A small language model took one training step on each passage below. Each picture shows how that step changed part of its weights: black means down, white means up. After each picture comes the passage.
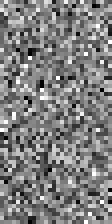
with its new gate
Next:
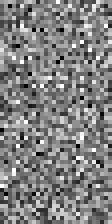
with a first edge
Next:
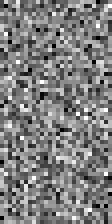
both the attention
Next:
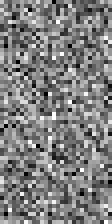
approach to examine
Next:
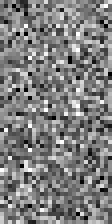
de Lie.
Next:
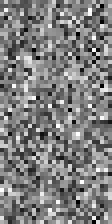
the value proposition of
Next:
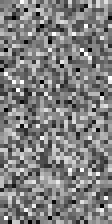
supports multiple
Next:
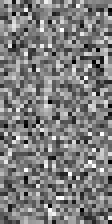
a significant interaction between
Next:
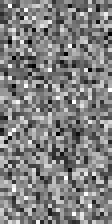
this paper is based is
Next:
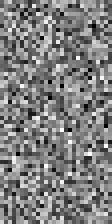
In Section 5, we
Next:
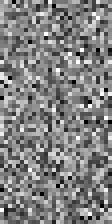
product rules for
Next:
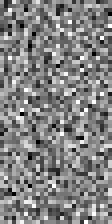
if satisfactory
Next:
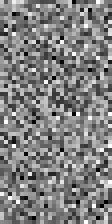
The core of
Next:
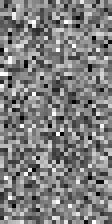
$$ which is $\frak
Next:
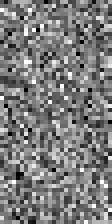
its cohomological
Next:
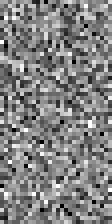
good measurement with
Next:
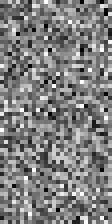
be given, under a
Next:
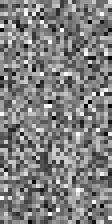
in the international
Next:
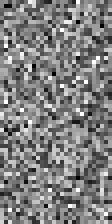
such that all solutions
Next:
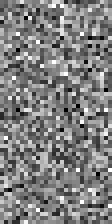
of view of
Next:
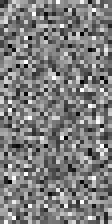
- Van der
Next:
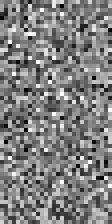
Westerners to
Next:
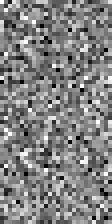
behavior. In
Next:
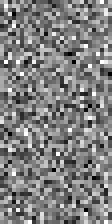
and temporal
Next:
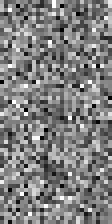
lines, as
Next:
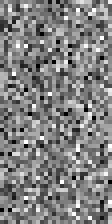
pyridine with
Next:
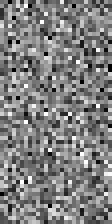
has a significant role
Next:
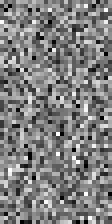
on we assume that
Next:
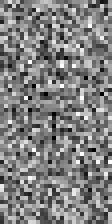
each year,
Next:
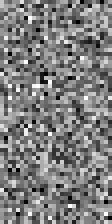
that rather than
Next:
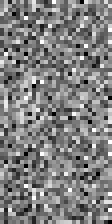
are elastic
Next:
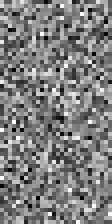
$X$ of
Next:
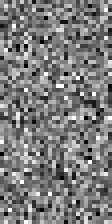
balance at all
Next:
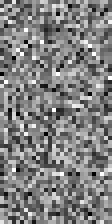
was mixed with
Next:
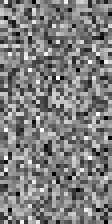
we see that the
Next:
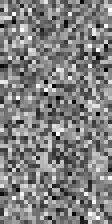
one has, from
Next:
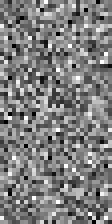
the surface and
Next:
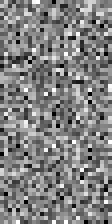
of the affine
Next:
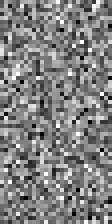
near the edges
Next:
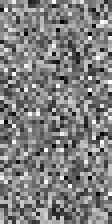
\notag \\
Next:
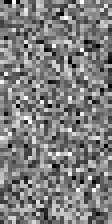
adopted during
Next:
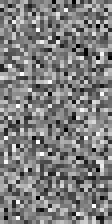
first set presents the
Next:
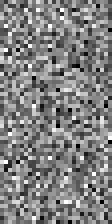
the provisions such
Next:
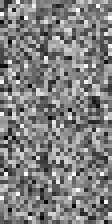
research according to the
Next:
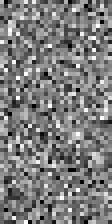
the singular limit
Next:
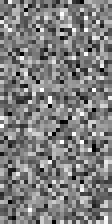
answered with
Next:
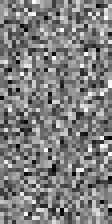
possess a unique
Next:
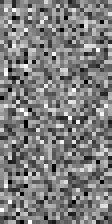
a communication
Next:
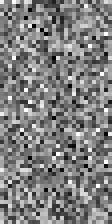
to changes in data
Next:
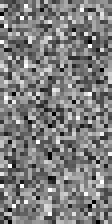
\] Notice
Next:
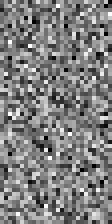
To prove it, it
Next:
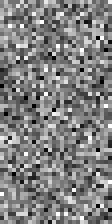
censoring in
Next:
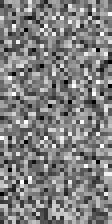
has a wide
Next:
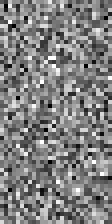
the lateral
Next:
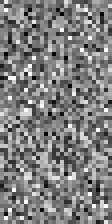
to see how the different
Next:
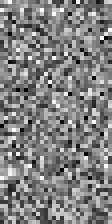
and consumers.
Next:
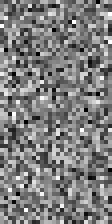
are custom
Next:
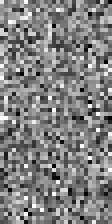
at momentum
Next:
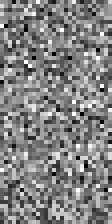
in a cyclically
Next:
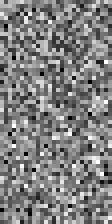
that we call
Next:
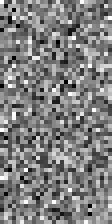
with $f$
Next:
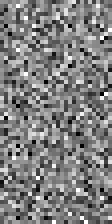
conducted by the
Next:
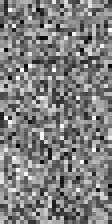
closely related
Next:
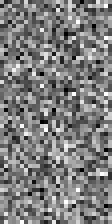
consider the approximating
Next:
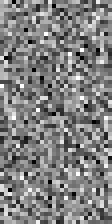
out the rules
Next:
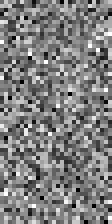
that for any compact
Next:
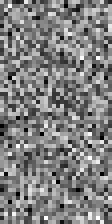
performing the
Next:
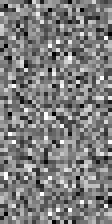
A careful analysis
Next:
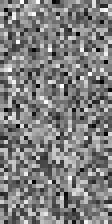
on the unit
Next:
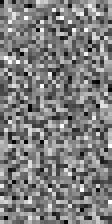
an ensemble
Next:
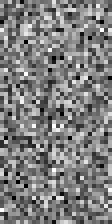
study focuses
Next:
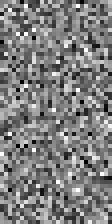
the upwind
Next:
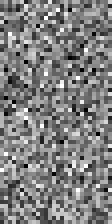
in the limited
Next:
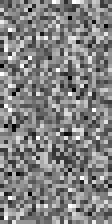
$\Sigma$ where
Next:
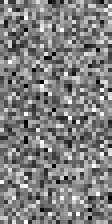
a strong and
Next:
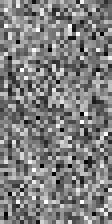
used in the study of
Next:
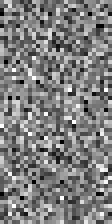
In fact, for any
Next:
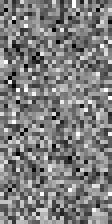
is analytic in the
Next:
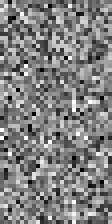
should make it
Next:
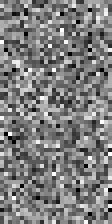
coefficients in
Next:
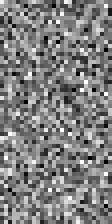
assessment, which
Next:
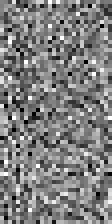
is evaluated at
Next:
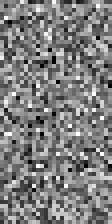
formula outside the
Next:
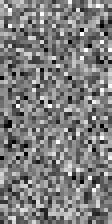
admit (or
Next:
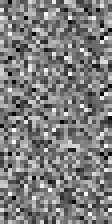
constraints that must
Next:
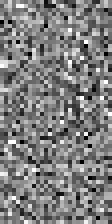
and A$\beta$
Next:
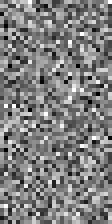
Even though the
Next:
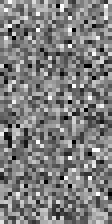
\frac {\pi
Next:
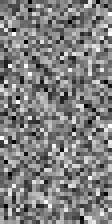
clearly and
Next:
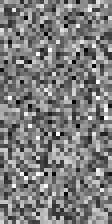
we will only outline
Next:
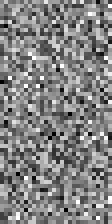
- The standard base
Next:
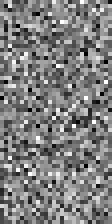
deg. Fig.
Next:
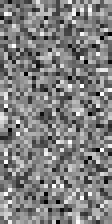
positive integer, we
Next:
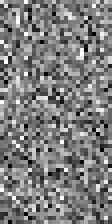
art needs to
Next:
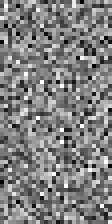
direct sums of
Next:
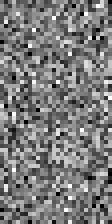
are both categorized
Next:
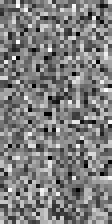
the reference
